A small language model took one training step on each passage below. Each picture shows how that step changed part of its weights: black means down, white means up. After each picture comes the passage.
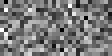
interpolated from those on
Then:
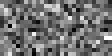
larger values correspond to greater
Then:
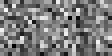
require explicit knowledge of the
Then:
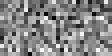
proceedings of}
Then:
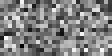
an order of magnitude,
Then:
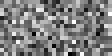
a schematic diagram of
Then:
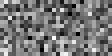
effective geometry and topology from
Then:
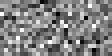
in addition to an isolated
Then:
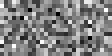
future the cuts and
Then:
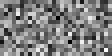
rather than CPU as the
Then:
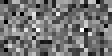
from Planck collaboration in
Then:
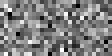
hope in finding an
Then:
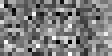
DM}$. The data from
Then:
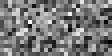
of general relativity
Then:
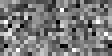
optimal for maximizing significant
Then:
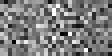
simplifications: we set
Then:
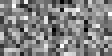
any size: \smallskip
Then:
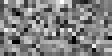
Figure 2(b)
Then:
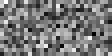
arbitrary projective measurements for
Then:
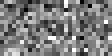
number of edges of the
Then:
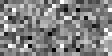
distance moduli. In
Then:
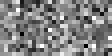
parenthesis) at
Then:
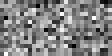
for the right user.
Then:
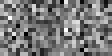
top quark mass of
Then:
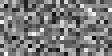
gravitational field, but on
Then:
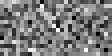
A similar approach using
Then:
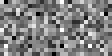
by grand canonical
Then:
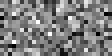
that the method presented in
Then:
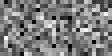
and commemoration,
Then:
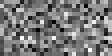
red ones might be
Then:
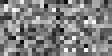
very similar to that of
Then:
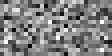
to activate the
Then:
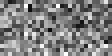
charged oscillators, under an
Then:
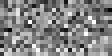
of that program.
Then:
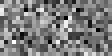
the constant term in
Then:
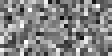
C_P$ and
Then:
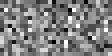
on the planet's mass
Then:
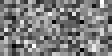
and car availability
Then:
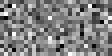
Roche limit.
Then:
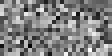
the measured effect by a
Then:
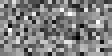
power of the proposed test
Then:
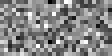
As a control, we
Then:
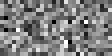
all of whose charges
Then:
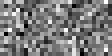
11 dimensions model of
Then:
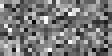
mixed form of a second
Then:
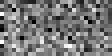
chosen wavelength range of the
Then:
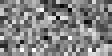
a cold disk with a
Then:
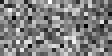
bodies is generally
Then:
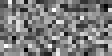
degree of Pd diffusion
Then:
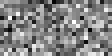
input for the simulation.
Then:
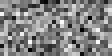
in the case $\Delta
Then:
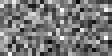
Conversely, large values
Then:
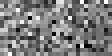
at absolute zero ... order
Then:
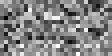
Henan University,
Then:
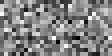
the Fourier transform. This
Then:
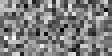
employ these features to improve
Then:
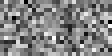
SIE}$ would
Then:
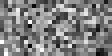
of the tail relative to
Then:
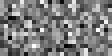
be simply written as
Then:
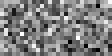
Out fields} In
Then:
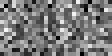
impurity spin decoupling
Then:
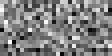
these symmetries are present the
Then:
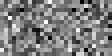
Eurocode 2)
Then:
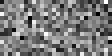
optical energy is converted
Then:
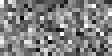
other hand, the second
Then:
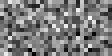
The SM background processes that
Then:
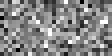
that determine the form of
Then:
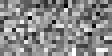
at the center of the
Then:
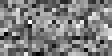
of gravitational waves. We
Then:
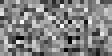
a target hadron. To
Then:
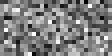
to exceed the minimum thickness
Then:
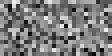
Intelligence Bring
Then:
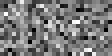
neighbouring galaxy NGC
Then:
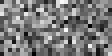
the six main production
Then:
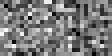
formation probability into the PBH
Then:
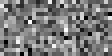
correlated atomic motions of
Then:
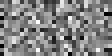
that the long time dynamics
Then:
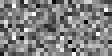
removing the signals from
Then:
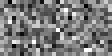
problem is initiated
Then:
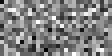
where $\mu$ is
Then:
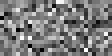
which describe nuclear masses and
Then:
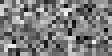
the accretion rate will be
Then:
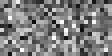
percentile performance of
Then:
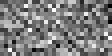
supersymmetry, which are
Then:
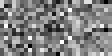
producing the required
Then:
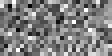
However, also for a
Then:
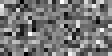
fixed sample influence function and
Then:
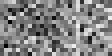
for \sgr\
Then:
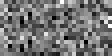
An improved determination of the
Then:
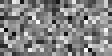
that may have operated
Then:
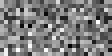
destructive interference
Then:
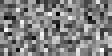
and each row corresponds to
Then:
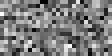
in case I becomes greater
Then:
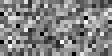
at=edge left},
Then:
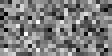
filling, so that
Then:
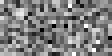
conclude that \beq
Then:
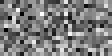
from this condition are discussed
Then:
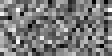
$100$ independent initial
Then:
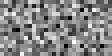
is \eqb
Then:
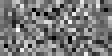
bridging bases
